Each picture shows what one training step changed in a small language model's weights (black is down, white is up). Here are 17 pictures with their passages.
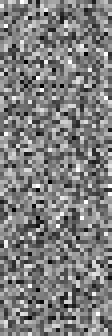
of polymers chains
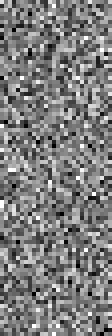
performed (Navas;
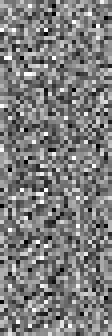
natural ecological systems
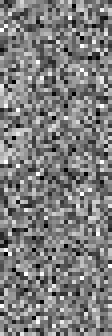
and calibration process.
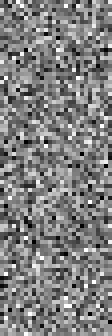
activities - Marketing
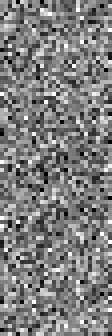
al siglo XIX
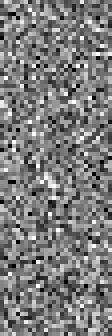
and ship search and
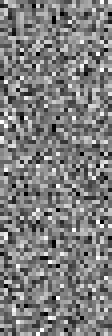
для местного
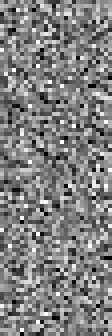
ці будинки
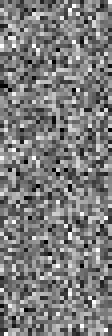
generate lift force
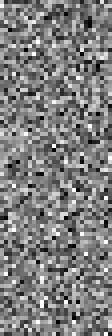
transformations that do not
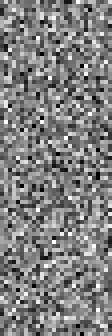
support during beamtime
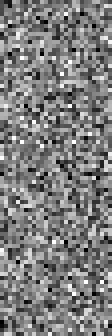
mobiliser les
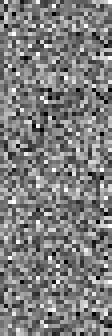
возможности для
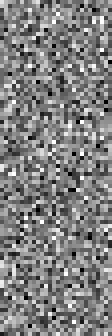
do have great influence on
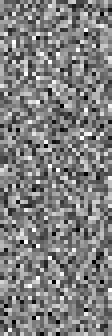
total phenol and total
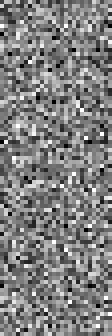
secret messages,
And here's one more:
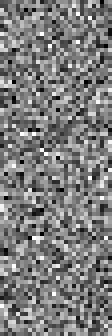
System but can't
